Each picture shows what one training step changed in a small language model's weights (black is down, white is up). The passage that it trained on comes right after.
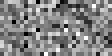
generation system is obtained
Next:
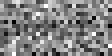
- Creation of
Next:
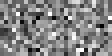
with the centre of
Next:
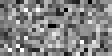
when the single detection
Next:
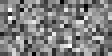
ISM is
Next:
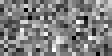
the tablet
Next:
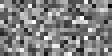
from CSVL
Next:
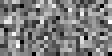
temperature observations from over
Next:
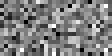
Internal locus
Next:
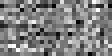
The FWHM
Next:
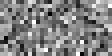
its effects on the
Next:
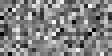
society is
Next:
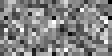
introduces measurement
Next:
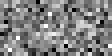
population of the
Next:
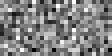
or careless
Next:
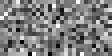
way similar to a
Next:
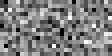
laser beam
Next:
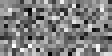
so at nearly
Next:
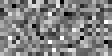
These analyses can
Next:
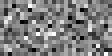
contact network is a
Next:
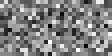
be also shown to
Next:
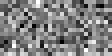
top? What are
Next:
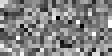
during October
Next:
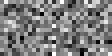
field theory. It has
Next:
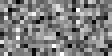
advancement in
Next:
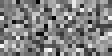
names of
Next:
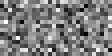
are not optimized.
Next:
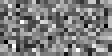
have been considered to model
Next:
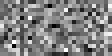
play an important
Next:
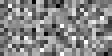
discuss related work in
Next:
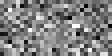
Application on
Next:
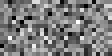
is shifted as
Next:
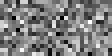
AVE >
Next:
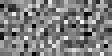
The system is modeled
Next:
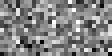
were purchased
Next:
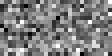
1) is the most
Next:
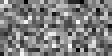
for the symbols
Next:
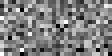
may lack information on
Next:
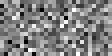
between Alice and
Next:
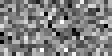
optimized before
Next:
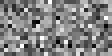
constraints because the
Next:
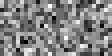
from 40 days
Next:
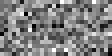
block. I
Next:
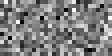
agroecology in
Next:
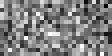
for the calculating the
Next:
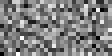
of a few
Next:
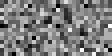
areas. Thus
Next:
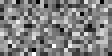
Proceedings of
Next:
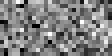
one dimensional
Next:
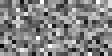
the involvement of
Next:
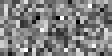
by decreasing the
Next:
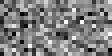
active memory,
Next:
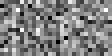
and educational
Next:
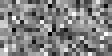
quantify the
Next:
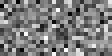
by anomeric
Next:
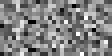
of paper, groups
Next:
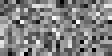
(including the
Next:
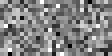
find the corrections in
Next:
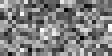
the aperture.
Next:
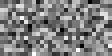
is single handed in
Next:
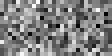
sparse nature
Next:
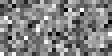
significant reduction in the
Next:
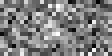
incorporates a
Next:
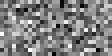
can promote
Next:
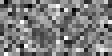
is further constrained
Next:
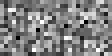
Pi, the above
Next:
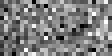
larger scales when
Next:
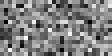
step by using
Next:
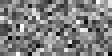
the global,
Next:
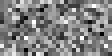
specific limits when the
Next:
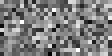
of heavy
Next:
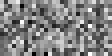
Each of these
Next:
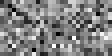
hiding of
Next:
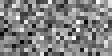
the number of stations
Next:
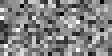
regional level; and
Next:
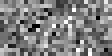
based on factorization
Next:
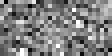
that is described in
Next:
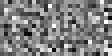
are also absent
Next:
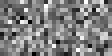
The AJV theory
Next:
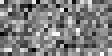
stroke is defined
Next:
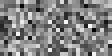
to big data.
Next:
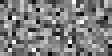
speed gas
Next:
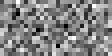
calcification focus
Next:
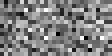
as input, will
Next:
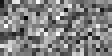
electron and an
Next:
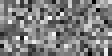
So, even if
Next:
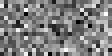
analysis. He can
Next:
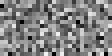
minimises the
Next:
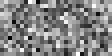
limitation on the
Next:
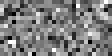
heat transfer equation
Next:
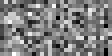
time period 1940 to
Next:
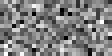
transfer, and new
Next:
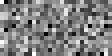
While this
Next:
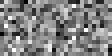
chemicals Table
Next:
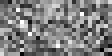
that the black
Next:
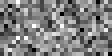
coincidence problem
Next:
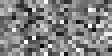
slowly with
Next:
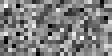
two-step process
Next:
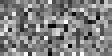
design an approach to
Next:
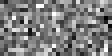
high isotherm
